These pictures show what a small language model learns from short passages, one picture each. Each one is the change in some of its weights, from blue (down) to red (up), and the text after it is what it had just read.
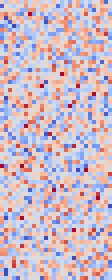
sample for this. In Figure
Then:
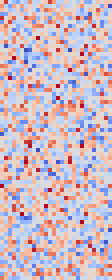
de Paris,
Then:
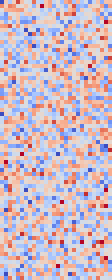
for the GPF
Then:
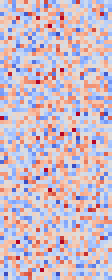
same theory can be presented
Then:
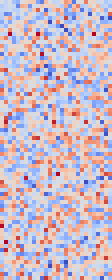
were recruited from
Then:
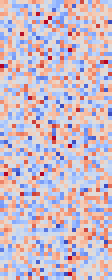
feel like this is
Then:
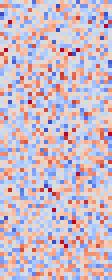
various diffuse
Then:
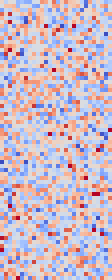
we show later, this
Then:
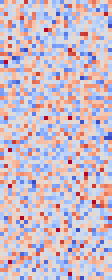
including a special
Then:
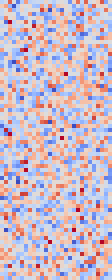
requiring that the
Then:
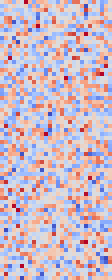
fluid with the energy density
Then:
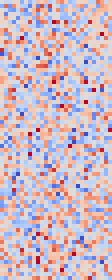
but delivers a
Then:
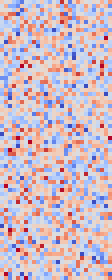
a Gaussian function
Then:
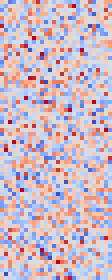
Rev. E {\bf
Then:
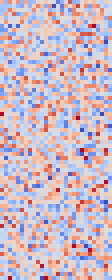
transformation from the reference
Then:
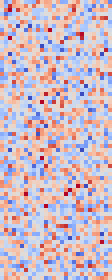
first excited states will
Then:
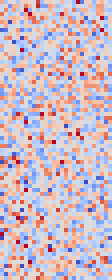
the number of reads
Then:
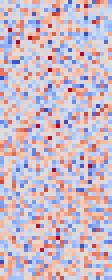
predict because there is
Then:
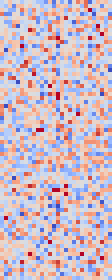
$3$: that the
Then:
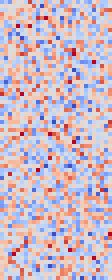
\beta \right)\varepsilon
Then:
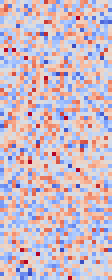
which is much larger and
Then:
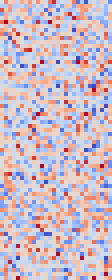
As such, methods have been
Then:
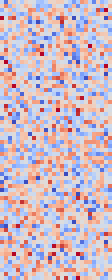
independent states) or an
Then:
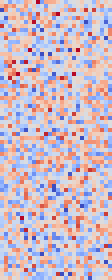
maximum level Qss is
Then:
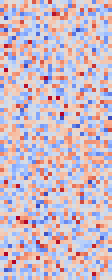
built for
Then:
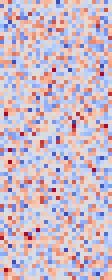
samples will be obtainable
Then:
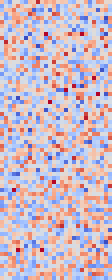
one bought set
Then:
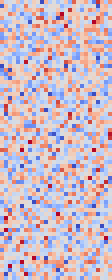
$\epsilon$, while the
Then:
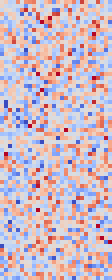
At this point it is
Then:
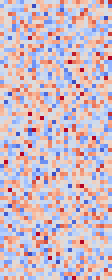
expression of ${\cal
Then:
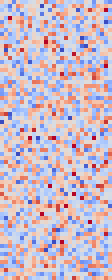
resonance data at the
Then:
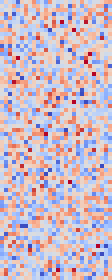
The sheet current density
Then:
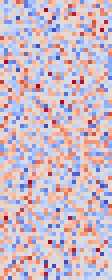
for calling our
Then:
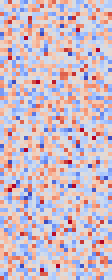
dependences of the
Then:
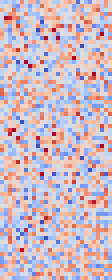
UP standalone
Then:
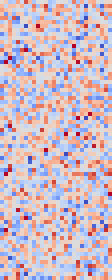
very strong evidence for
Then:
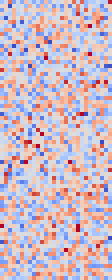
were prepared from
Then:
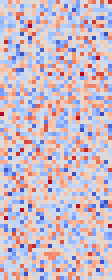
the parameters from the row
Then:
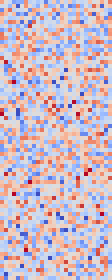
from thresholds
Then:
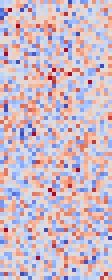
before they are
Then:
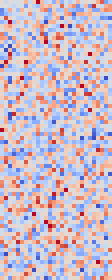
mirrors to
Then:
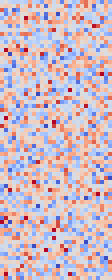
for proteins that
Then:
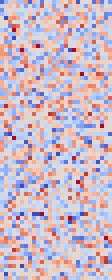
in the brain's
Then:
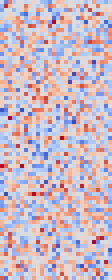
surface gravity to a
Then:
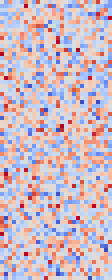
$\Gamma$ point, or
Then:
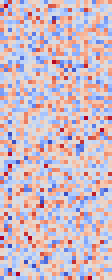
now leads to a
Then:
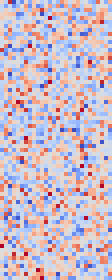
the fundamental parameter
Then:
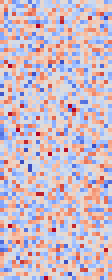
analysis does not result in an
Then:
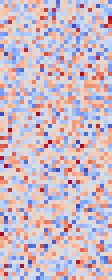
the experiment. The
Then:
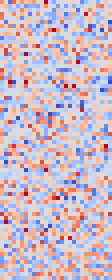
The crucial part
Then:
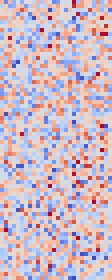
thus the phase transition could not
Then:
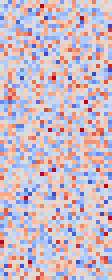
the chargino
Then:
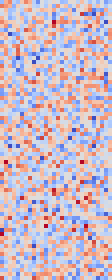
analogous to a
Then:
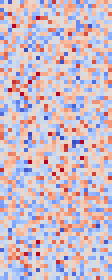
v \sin(\mu
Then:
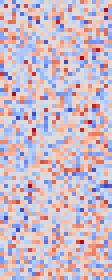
of death or an
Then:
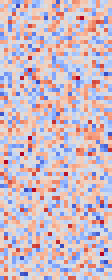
of the model is given by
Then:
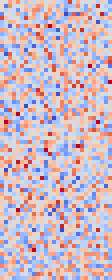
purity) for
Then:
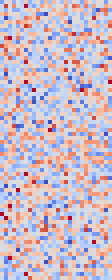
general strategy for the
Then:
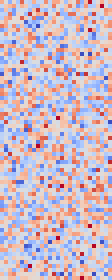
the Rashba
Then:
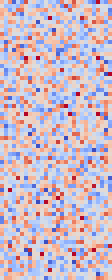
the CFT point of
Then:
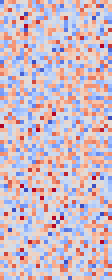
chain is closed at
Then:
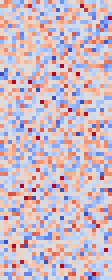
ensemble, where
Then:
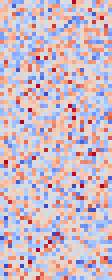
not the same used for the
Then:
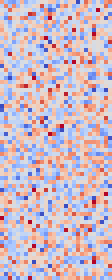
We have two additional
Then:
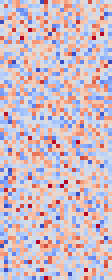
matrix element $\langle
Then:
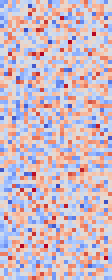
coordinate system which one
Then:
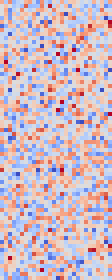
ions are one of the
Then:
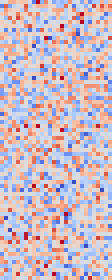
profiles. We found
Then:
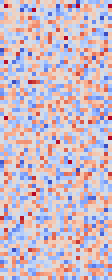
have been developed for
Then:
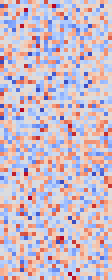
linewidths ($\sim
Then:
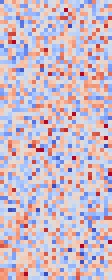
the all-to-all
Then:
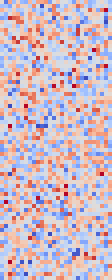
L3 data set.
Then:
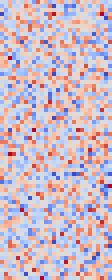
high symmetry point, all of
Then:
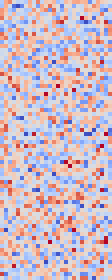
it can explain the
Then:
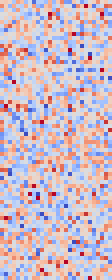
frame at a
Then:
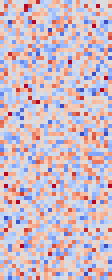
allows to gain
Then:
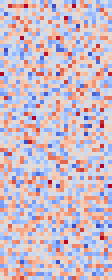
an $\alpha \rightarrow
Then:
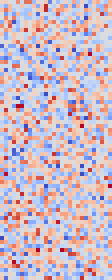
finite rapidity
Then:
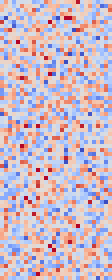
be realized. For it
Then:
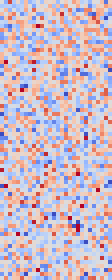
results are available from
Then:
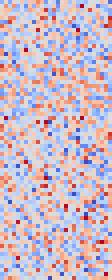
experimentally due to the
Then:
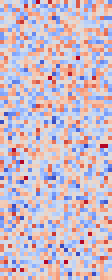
be consistent with the
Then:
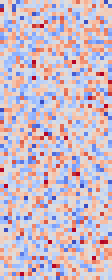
boundary effects from which the
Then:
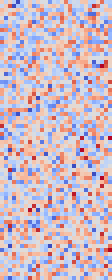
discussions about the
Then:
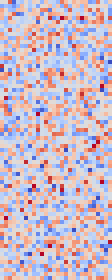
the field theory, it
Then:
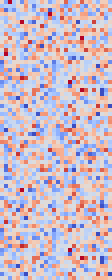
normalized quantity
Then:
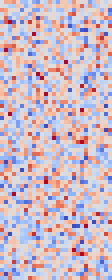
learning task
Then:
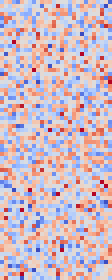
the Barkhausen
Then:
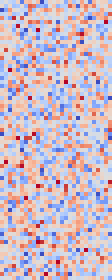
N - \log S$
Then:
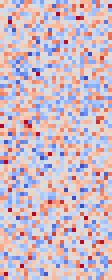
runs of the
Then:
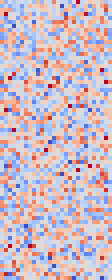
solid lines in Fig.
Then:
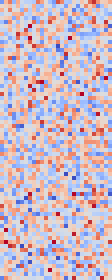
the growth rate.
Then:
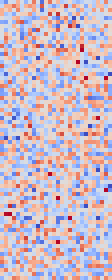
studying linearized PB
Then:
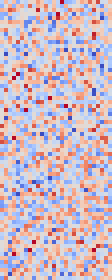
ribbon of
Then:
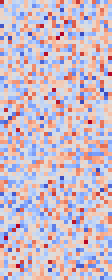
average kinetic energy with
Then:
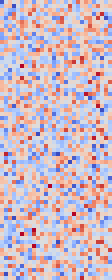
model in which the standard
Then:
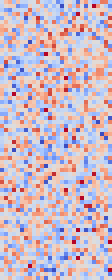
whose generators transform
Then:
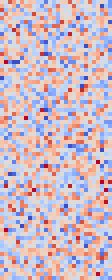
there are only jumps
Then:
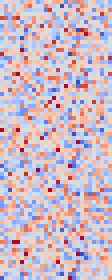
\rightarrow \infty \;
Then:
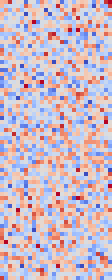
probability of correct decision
